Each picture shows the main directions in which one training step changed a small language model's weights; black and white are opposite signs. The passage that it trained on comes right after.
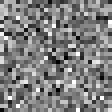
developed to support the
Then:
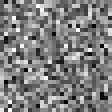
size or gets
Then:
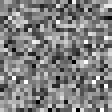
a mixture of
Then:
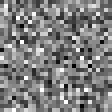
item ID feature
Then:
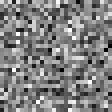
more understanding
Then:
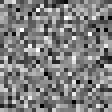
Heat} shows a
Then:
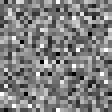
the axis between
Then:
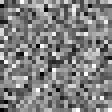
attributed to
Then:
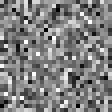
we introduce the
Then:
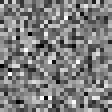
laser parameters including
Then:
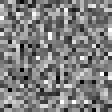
that modified the
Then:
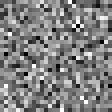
example is the determination
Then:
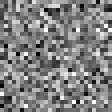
have calculated the
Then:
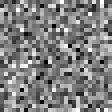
We would like to
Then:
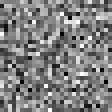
realistic systems for which
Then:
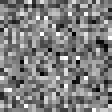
emerging data
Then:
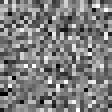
patients were
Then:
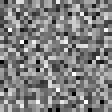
the observations that
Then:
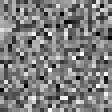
observations is $<
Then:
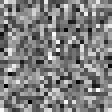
to detect,
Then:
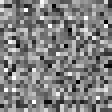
and\ \bibinfo
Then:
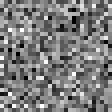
Now consider the first
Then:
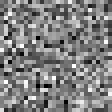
a unique
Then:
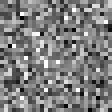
& SPARC
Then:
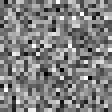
the long baseline
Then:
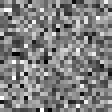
sensorium among the
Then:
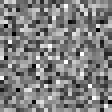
to run with
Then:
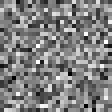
be conducted using the
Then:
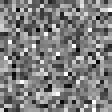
communities of the
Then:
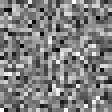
sensitive to the
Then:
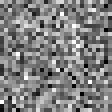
molecular TB
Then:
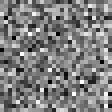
a nice feature of
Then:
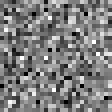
to report not only
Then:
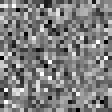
were screened for
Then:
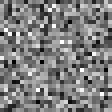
plants using Dot
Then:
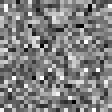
represents the
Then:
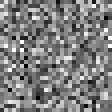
of the CH
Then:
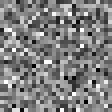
be realized over a
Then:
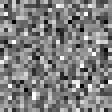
space-time, local
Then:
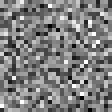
the Republic
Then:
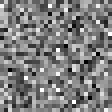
upper limit of
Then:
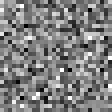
$k$. This
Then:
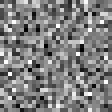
and aims.
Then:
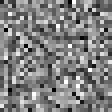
and Richard,
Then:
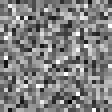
inverse occupation
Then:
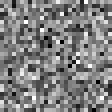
method for binary
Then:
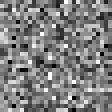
impact of their
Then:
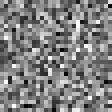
in composting conditions
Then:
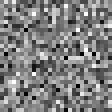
to a suitable
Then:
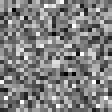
compute the first
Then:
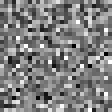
in the next 5
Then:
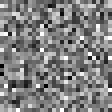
are plotted in
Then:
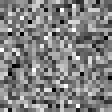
hand, from the
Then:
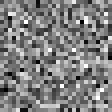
can fulfil
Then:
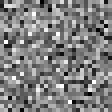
\bibinfo {author}
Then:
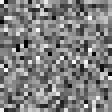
with the same number of
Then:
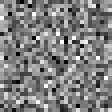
that Fermi's
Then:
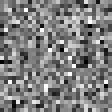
electrons and three of
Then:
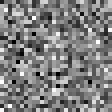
check the
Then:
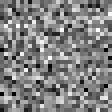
unpacks the
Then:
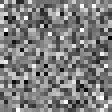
is optimized for
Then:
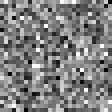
Author Dr.
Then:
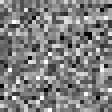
interval defined by
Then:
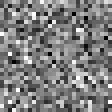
since citations
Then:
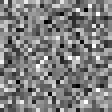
the confirmation
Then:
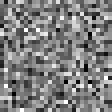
the extraction of
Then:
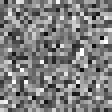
the creation of a
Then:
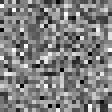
library with
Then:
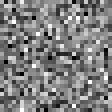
directions can be
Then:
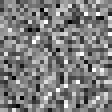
difficult to
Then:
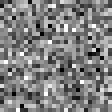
U.S. for
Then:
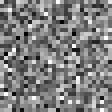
in stressed
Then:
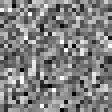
pattern in other
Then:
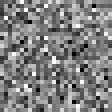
otherwise, does
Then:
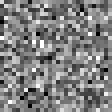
with $\pi \in
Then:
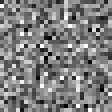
listed in
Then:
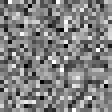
Costs - -
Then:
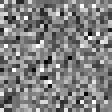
is indicated by the
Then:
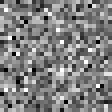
statements is
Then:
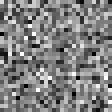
coding approach to
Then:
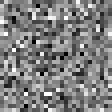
are configured with
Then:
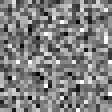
in which media use
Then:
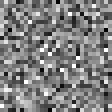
the network depends
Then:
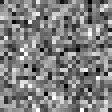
internal proper motions
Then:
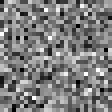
uncertainty over
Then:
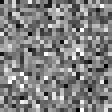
by external
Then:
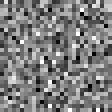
reasons, we
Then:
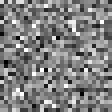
some key parameters of
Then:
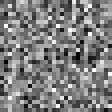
and secondly, it
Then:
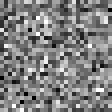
with a covering
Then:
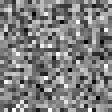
in the theory of general
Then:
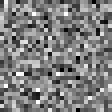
stimuli 6
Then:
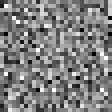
rate, as high
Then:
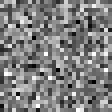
in section 2.1
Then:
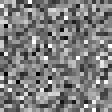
for calculating the
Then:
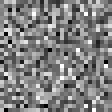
tool in the
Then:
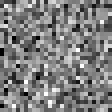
to model DLJ
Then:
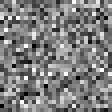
processor for further
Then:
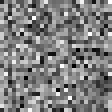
culture result in
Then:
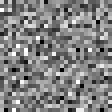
second statistical method
